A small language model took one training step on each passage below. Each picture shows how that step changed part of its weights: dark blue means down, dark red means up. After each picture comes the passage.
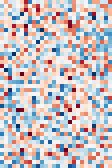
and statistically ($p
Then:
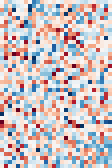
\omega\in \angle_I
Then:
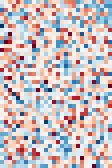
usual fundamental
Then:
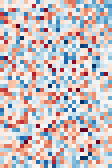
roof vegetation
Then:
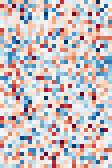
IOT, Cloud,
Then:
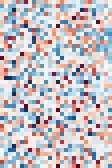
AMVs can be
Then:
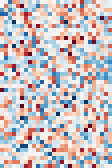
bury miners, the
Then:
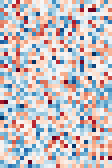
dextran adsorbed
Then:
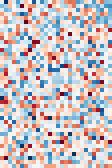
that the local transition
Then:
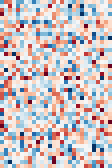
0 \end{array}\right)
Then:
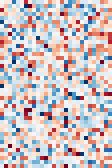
\langle D_f\rangle .
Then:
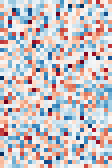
no clear communication between the
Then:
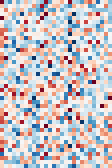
data analysis, and this paper is,
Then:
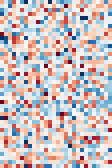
approaches Deliverable
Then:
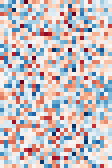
Enochs Conjecture
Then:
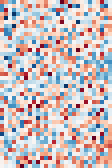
desire, as such, its
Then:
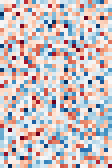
Whitney dual
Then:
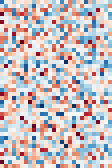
dx +\int_{\mathbb
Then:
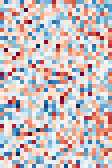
as possible. For instance,
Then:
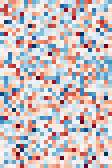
IMDD channels
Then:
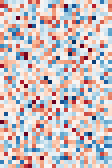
F\rightarrow\vec G$
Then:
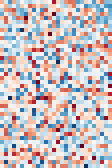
limited the extent to which
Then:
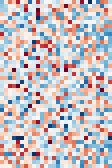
Now let us construct the following
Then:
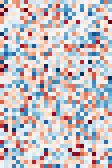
surveys, etc.).
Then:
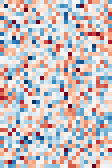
proposition. We shall see that
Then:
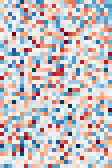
which can both be described by the
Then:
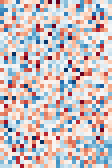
Credit: Stefan
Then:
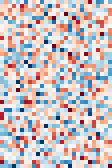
PWM control and an LED
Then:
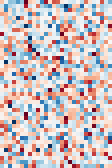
classification problem for linear
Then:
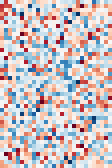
we obtain that this equation admits
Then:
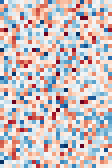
high likelihood of
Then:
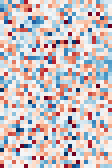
are removed and replaced
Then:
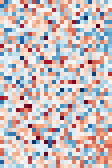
mismanagement which are
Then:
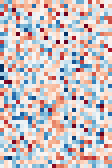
rulebook on determining
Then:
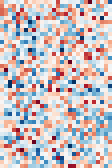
Pulse Code
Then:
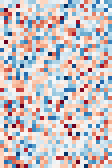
e_1$. It is easy
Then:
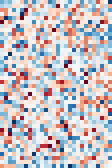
by skipping this
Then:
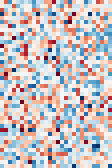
number of small particles is the
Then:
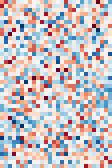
table a pattern is
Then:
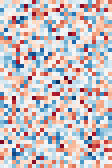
a human operator, while
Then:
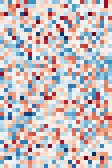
edge. Comparing the
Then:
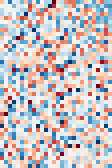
can then be used by these communities
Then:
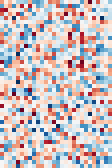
30 November
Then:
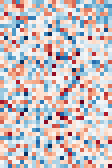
to promote students'
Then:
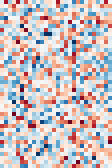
Institutions in the
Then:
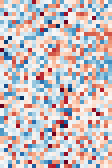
of a plant that has been
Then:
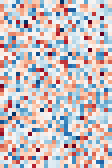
\par Finally we check
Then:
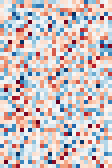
narrow gap is smaller than
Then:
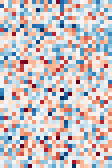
and increased durability
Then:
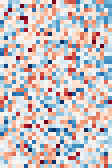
leaf sheath was
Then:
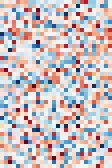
to see that $I$ is also
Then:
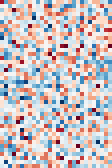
tools that included using
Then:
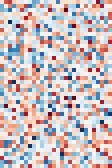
is the set of constant operations
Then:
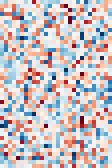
indications of IAD 500
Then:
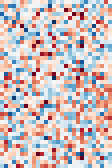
$C^r$ spectral
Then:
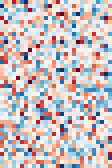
of traditional advertising
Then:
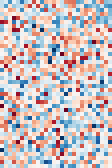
full spectrum of spatial
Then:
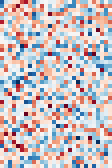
together with a binary
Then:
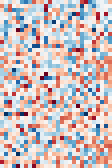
$X$ un espace
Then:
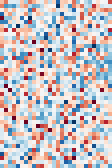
in \cite{RS} where
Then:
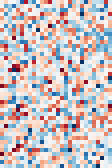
output in recent years,
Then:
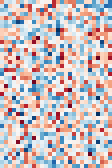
will be the space of continuous functions on
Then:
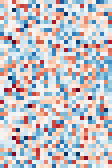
these might not converge to a
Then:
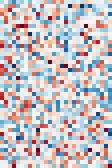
> 0$, we may choose
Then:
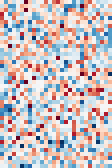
An analytical compliance method has
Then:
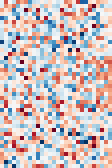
that $r>s$ and
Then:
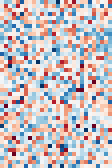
conflict of interest to
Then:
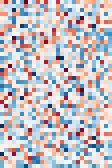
paper concerns the
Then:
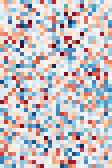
programmes. 1
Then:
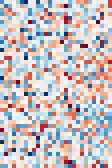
require kilometer+
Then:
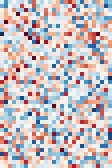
head. Thus, by the
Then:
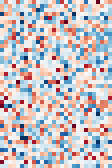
the tensile properties after
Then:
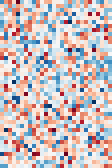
and is left continuous in $t$
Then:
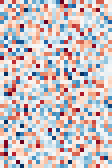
a much higher latent
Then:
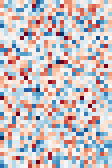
Document History
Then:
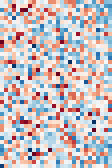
given in local coordinates by
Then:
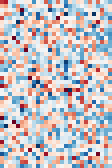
level, we can model the
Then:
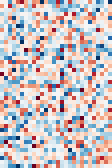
the travel company 3.
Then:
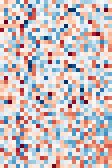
\in \mathcal{U}$. For
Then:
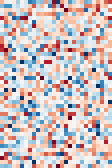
respectively. The reconstruction data
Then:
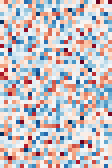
a clear stability
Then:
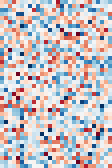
Radiographic control of the
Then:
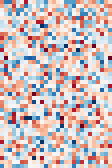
of inclusion of the
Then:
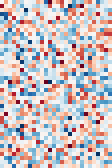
Request will be appended
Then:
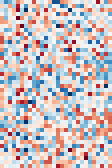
is necessary to protect
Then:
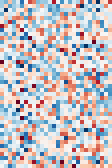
Rick Miranda.
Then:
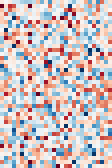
$\llbracket 0,
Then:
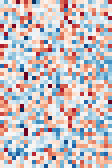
various forms of vocational
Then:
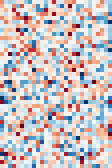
distribution along the fuel,
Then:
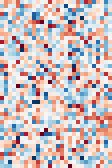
$X$. Each state
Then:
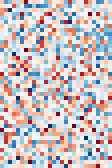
the limit solution is of
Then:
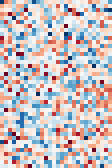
\Gamma_1 &\leq
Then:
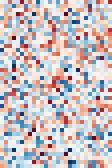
rights treaty which the
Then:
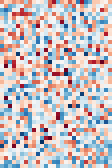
and Oerke E.C.
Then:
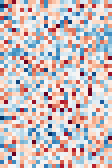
to addressing interested
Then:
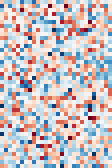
regarding our discoveries.
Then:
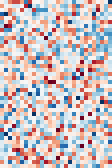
unitary corepresentation.
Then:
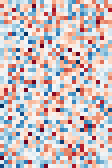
diagram Figure 9 c) by
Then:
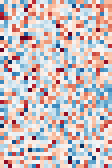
completed as part of a larger
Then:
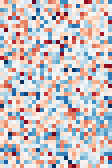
(\ref{goal}) is
